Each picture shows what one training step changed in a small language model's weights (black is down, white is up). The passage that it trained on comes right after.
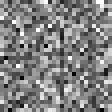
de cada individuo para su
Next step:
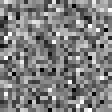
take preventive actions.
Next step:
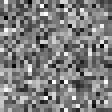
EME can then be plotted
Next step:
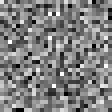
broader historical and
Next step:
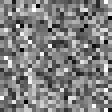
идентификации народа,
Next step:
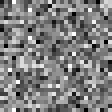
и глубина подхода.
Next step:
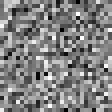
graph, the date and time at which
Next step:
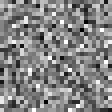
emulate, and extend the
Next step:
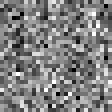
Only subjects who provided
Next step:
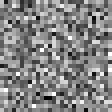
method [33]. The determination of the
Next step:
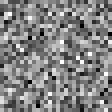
cardiac surgery patients
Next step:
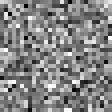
Poster presentation Introducing the
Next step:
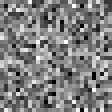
houve a substituição do
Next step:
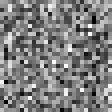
would be only individuals, were
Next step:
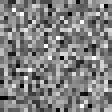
valores muy altos,
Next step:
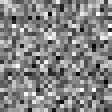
elevation, terrain.
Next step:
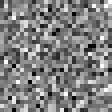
um limite, uma borda em
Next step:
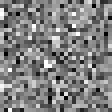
een voor de tweede
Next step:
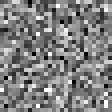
fixed location transceiver
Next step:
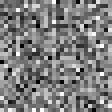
Dag Balkmar,
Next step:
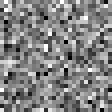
among many cultures. It is
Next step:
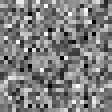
Бугунги кунда
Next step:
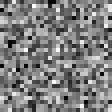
to use those landfills for
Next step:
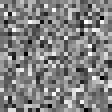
presented in Table III.
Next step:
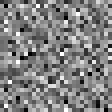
Н. О. Жўраева
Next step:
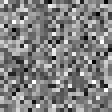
Hamam'ın mimari
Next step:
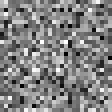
uzoq muddatli
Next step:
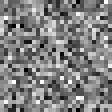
treaty German on how the
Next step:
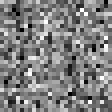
due to the addition of
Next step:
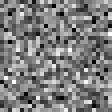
качестве инструмента
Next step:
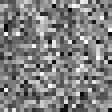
так зване зміїне
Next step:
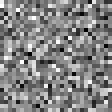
nacional de saúde do
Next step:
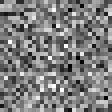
От 50 лет риск
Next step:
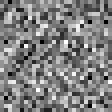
D. Samostojni
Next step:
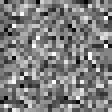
zu irren, dass die
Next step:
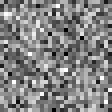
Kumush obrazlari
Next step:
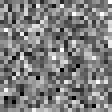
7.1 Overview map of
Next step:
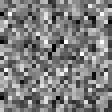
barıp aldına,
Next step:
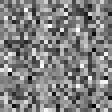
VALIDATION OF
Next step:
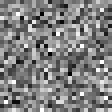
Portugal in 2004 by the
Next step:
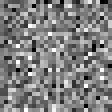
secure and efficient scheme for
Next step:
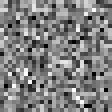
politici consecvente [13],
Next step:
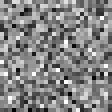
Belarus Respublikasida
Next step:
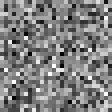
at higher concentration the interference
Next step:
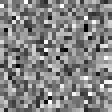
tolerance of animals of a
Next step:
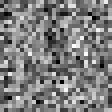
глибину 5–8 см
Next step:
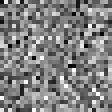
The Health Locus of
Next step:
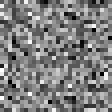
bilan chambarchas
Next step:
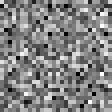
espera encontrar indicios de
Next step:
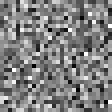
possibilities of ensuring
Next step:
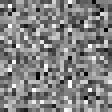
que se establecerían y
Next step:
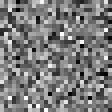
of universities depends on the
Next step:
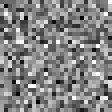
pharmacotherapy in a
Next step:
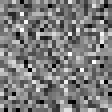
por novos sistemas
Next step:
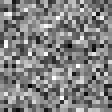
legal system (Law
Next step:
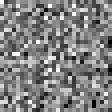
reversal). Widely differing
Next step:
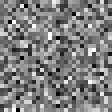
significant while the relative contributions
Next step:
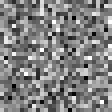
more accurate determination of
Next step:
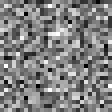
(Kovarik i Caterino
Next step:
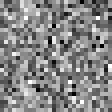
against aberration of such
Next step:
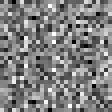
committee, corporate performance,
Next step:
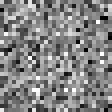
*Conrado*, vol.
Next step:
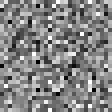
theoretical framework of the present research
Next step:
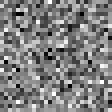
Birinchi bosqich
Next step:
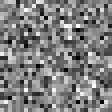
de CO₂ es totalmente
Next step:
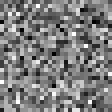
или занижения расходов
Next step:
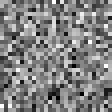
of blindsnake from
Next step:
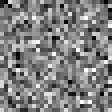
of Nelfinavir for the
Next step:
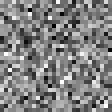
bilateral única cuando
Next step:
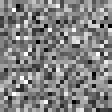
região, acarretando
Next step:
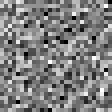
tanpa syarat dan
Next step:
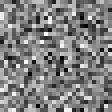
files and model data sets will
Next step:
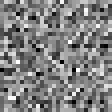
и арбитража ad
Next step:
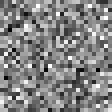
maqolida "mazali
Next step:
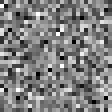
with epilepsy. //
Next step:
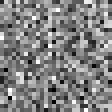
useful in cases involving
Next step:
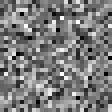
bugungi kunga kelib
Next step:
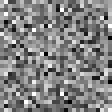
amounts at a certain
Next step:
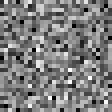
bilan qorishib ketgan
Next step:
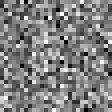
This was surmised as a
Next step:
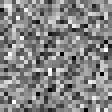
en base al modelo de la
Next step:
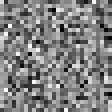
two dimensional (2D)
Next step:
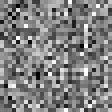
guide for Intensive
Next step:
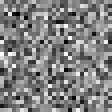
International Conference on Information
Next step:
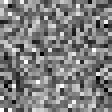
**Jornal bimestral de
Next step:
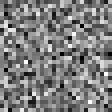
esențiale pentru a
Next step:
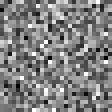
u o'z obro'sini endi
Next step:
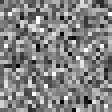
is an example of a concordance of
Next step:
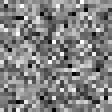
филос.наук. –
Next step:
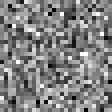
hologram that appears in
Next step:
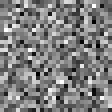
that CIU is substantially
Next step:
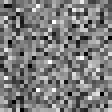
Ikki xil dam olish
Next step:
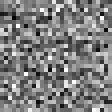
хотел сказать
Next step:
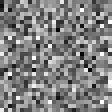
pallets have been the most
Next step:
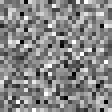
die im Manifest genannten
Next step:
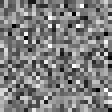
closed-form formula for
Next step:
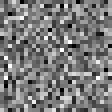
махурат, мастер,
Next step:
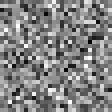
considered in the early simulation
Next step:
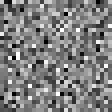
botanically identified as
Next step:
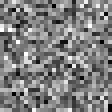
this study. Ethical Considerations
